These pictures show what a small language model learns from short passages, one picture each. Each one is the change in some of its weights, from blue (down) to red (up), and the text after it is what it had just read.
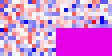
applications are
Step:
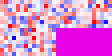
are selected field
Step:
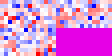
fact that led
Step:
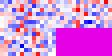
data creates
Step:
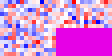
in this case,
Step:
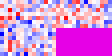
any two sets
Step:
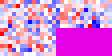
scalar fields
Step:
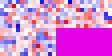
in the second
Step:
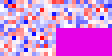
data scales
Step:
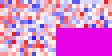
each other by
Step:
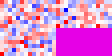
lead to design
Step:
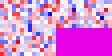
termination do not
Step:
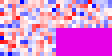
following FLM
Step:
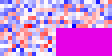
the powers
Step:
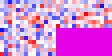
to higher interest in
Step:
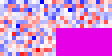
the paper in
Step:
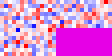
requires both the
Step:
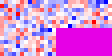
integrated over
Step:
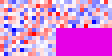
BEC but
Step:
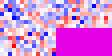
be protected
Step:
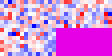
on job
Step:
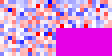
N and T are
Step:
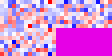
the other two methods
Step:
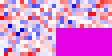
state where the
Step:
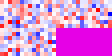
minimize the
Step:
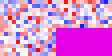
one cannot
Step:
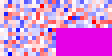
with fly
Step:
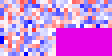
allows us to
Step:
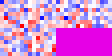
staff and
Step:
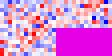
to have found more
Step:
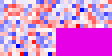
of the most
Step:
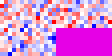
temperature gradients
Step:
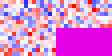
profiles were
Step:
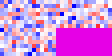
relationship with
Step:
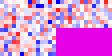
Table 1.
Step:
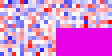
as there is no
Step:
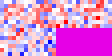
of human
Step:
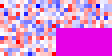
same values of
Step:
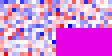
comparing the performance
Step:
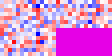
diagrams in the
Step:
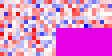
source of
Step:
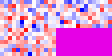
by the potential of
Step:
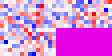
provide at
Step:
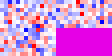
to around
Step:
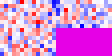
decisions has
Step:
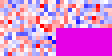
survey to
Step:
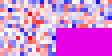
the measure of
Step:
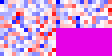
and similarly,
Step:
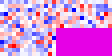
for s_j
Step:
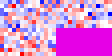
in the gas
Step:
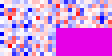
marks an
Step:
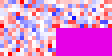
suggested that
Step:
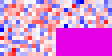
of 1 km
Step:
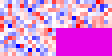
that for some
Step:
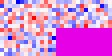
MW to
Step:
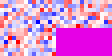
filtering of
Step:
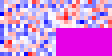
structures are
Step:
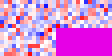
describe the three
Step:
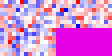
as follows:
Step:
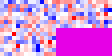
the GW
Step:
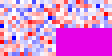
W, Li
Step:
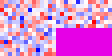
GPD is
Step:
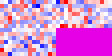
system. Next
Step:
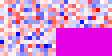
electricity is
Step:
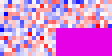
with 8 to
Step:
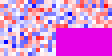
measured at
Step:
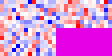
original image as
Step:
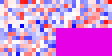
the existence
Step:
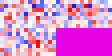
parameters determined from
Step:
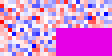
single collective
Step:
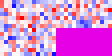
like Ciric
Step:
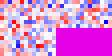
measurements into
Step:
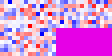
(the total blue
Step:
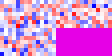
edge conditions.
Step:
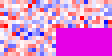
To evaluate the
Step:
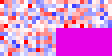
We have thus
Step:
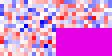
field begins
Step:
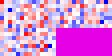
down to two
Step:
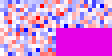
to keep
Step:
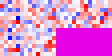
performance achieved
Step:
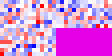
are designed to
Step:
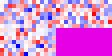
is increasing
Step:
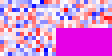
a Universe may
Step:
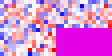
of six and
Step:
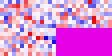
control. The second
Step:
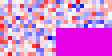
that aims
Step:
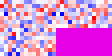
black circles in
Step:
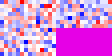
date & time
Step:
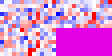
for reliable
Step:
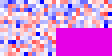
the above considerations
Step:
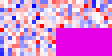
That is,
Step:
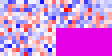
the boundary
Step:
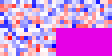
the lepton
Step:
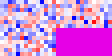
the evaluation of
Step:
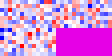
optimizing any
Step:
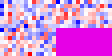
sets the
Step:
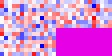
carried out
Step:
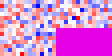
responsible for
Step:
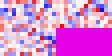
The experimental results
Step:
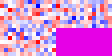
defined as the number
